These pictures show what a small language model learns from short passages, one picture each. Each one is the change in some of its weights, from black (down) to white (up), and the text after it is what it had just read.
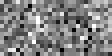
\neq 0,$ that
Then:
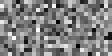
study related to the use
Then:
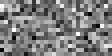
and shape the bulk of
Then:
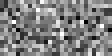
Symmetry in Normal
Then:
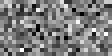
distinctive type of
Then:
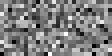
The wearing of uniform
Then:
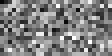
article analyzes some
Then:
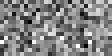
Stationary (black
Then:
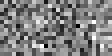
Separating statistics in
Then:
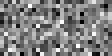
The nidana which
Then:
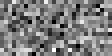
mass for a distant
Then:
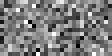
irreducible representations $\ra$
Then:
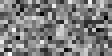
research: instructional communication in
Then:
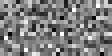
a chronic systemic
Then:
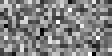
plot the minimal value of
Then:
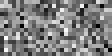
well. For example,
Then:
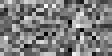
investigate the performance of power
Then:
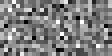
sectors, and represents
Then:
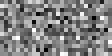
neutrino flavors
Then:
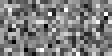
T-S system by
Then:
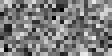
family monthly income,
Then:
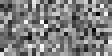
= w) \wedge
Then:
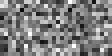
incorporates the vectorial
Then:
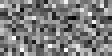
due to the conceptual
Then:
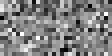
and Breach,
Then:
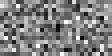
neural networks for facial
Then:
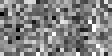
working with structures that result
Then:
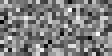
between the observed column densities
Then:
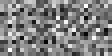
which is a contradiction.
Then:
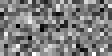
cross (accidental
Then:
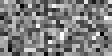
Mira, have developed
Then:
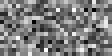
relation as a function of
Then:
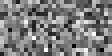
a central position in this
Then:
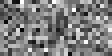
containers under normal
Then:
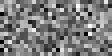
level aim to promote
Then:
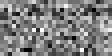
are as follows:
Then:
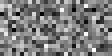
on the applied loading
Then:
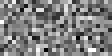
sticking and
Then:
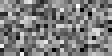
that an object's surface
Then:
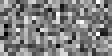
higher. Column
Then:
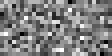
share the knowledge,
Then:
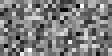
contracting authority,
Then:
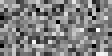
What is denoted by
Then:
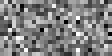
noise}, Bell
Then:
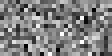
Instrument Physical
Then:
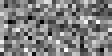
read. Like
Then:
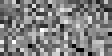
0$. We here apply
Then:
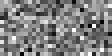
the representations of the
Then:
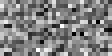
sources of Einstein equations.
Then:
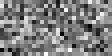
poorly structured problems
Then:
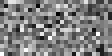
to be written with the
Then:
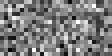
result of this section which
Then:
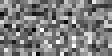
shared key-value
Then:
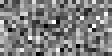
The mean and standard deviation
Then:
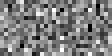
gate makes use of
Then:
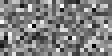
can be generalised to
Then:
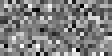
This shows that the mapping
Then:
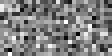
and subject of the
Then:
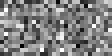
coincide (here
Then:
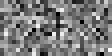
Map. Because of
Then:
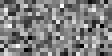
migration velocity has no
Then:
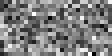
where the inner summation
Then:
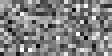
the manuscript.
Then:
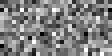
Tao has its root
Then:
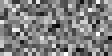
the probability of collisions.
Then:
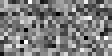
as a generator.
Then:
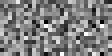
ii) The open
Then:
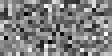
term can be estimated as
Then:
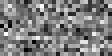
of Saint
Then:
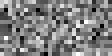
continuity conditions are
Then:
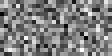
events.⁸ Based on
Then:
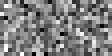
3, we replace the
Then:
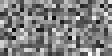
heavy economic and social
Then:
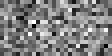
the formula $(1 -
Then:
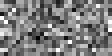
interaction vertices, chosen to
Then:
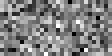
of an absorbed
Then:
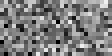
cough (1
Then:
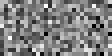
natural Poisson structure of $
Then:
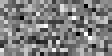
a combined refinement
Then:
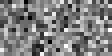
sugar control before and
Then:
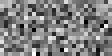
exhibit any resonant
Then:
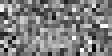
method to be used in
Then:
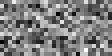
to this energy varying
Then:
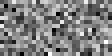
to the large number of
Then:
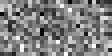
on the value of the
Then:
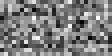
is called a generalized
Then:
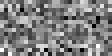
scenario by simply generating a
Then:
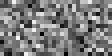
address this issue. -
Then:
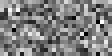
with this property.) This
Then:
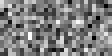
enlargement of a
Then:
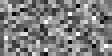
g. of the
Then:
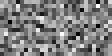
be the data, whereas
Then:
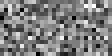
should be sensitive to this
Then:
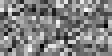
of utilities is one
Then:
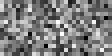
structured classroom
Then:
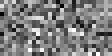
– an “algebraic
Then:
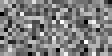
social order biased towards
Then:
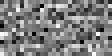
for infinitary
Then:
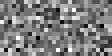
19 fragment
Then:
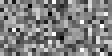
Female () -
